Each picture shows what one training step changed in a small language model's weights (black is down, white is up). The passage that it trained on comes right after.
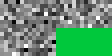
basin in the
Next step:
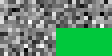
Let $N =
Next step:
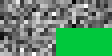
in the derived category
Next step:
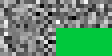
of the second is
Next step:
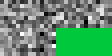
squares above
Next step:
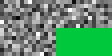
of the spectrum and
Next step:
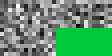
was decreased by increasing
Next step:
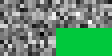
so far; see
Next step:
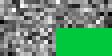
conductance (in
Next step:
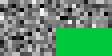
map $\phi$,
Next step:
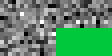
other variables were
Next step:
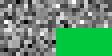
\\ \indent The
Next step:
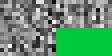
study does have
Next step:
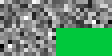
a routine
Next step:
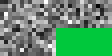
life, thereby
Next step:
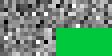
Regarding the
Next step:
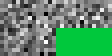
Let $R$
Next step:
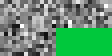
within x words,
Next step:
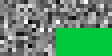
of a relation on
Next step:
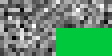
Based Solutions
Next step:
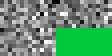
generated using R
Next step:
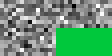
this we get
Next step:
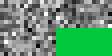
provide for him
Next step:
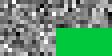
then we get a
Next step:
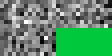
perfect} if there
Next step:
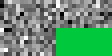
group. The
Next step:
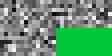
irreducible has proved to
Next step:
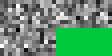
was proposed in
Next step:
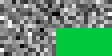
is devoted to
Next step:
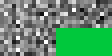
imaging speed).
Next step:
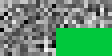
with path-dependent
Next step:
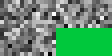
in treating
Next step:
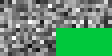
using the media as
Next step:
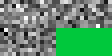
performed better than the
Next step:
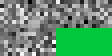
constructed a space
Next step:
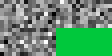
Indonesian Women
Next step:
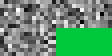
research is unique in
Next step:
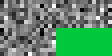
14. I will
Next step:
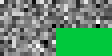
decision to not
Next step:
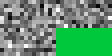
that in Fig.
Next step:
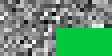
an in depth investigation
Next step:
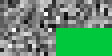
that $L$
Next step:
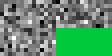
behaviours of their
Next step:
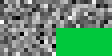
of the compaction
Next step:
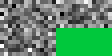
strains for
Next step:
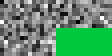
of significance. It
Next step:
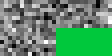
be played.
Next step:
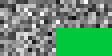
of a cluster
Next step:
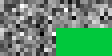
nodal and critical
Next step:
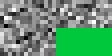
the notions \(
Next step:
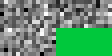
time. The isolated
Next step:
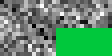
third-order error
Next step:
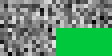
have a habit
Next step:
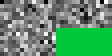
created Grade
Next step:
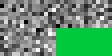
metric coincides with the
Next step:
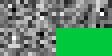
$q$ times
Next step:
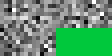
stress mediator
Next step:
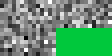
determine a unique operator
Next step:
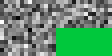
of the module does
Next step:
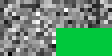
the same procedure starting
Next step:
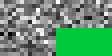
this increasing application is
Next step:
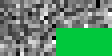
slope. These
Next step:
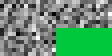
musically trained
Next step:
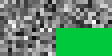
a teacher on
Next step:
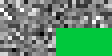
$M \geq
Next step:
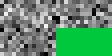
long waiting
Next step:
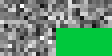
It follows from equation
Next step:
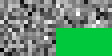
and permanently
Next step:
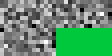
right-hand side
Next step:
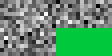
beginning of life,
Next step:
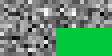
\noindent This shows
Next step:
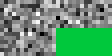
the target image,
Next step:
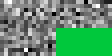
The relation given by
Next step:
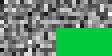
out of thermal power
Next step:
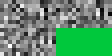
are obtained by setting
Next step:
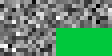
following properties:
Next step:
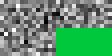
is immediate, we
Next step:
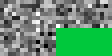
the spread of the
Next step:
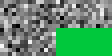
thus the method cannot
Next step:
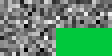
and strengthen their
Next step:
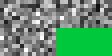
the entire available surface
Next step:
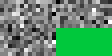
Problem This study
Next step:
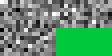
\\ \hline
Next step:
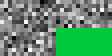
We prove the following
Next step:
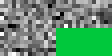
edge among others.
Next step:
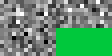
risks and ethical
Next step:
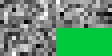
contradiction. On the
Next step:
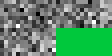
a completed infinity.
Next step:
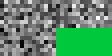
rest of the organization
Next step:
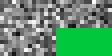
as the total
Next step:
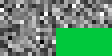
pathology capable of
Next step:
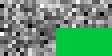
% In this
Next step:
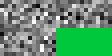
monitor the average
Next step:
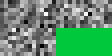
Then $u$
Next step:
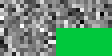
universal representation is unique
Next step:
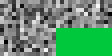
condition for eq.
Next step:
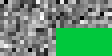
full system in a
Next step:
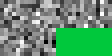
the absolute errors of
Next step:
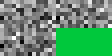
dyadic range
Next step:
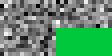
characterisation of the
